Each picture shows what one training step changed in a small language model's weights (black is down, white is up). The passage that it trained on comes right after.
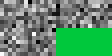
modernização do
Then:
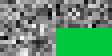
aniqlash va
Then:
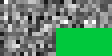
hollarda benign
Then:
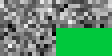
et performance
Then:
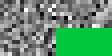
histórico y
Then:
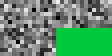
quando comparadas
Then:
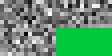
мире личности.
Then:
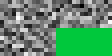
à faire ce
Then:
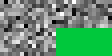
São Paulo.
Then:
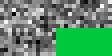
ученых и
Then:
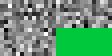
и весь
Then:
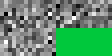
dos textos mais
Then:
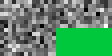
& Soil
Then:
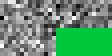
dos cursos de
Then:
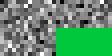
inició un
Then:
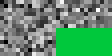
une revue de
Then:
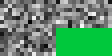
sigue siendo
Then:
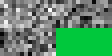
sociologia și
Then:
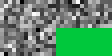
ca un
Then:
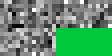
texnologik va
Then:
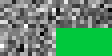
oshirish uchun mos
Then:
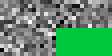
elever, med
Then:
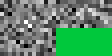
o espaço
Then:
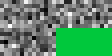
of music
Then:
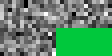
sobre o que
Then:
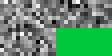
el marco del
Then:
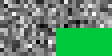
des Lehrers
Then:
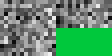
mumkin. 6-
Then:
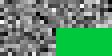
und Sternchen
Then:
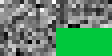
/ 1 Documento
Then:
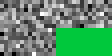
dan komite
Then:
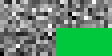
para propor e
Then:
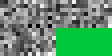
familias de
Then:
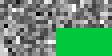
possibility that
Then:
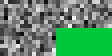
compreensão do
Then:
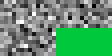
na korze i
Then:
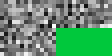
державною, так
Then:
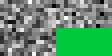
aunque los
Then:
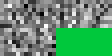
executate în
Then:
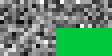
De esta manera
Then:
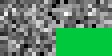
hier dus
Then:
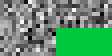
în formatul
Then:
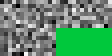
4 GKI
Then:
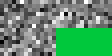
a função que
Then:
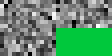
ma'no va
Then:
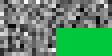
spielte in
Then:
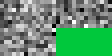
Inn 4*
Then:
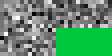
leben und
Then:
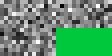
setor de
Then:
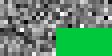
cercano a
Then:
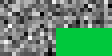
and Social
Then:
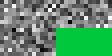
la reunión
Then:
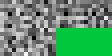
o modelo de
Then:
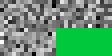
violette et
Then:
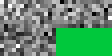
como pessoa
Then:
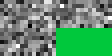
así como a
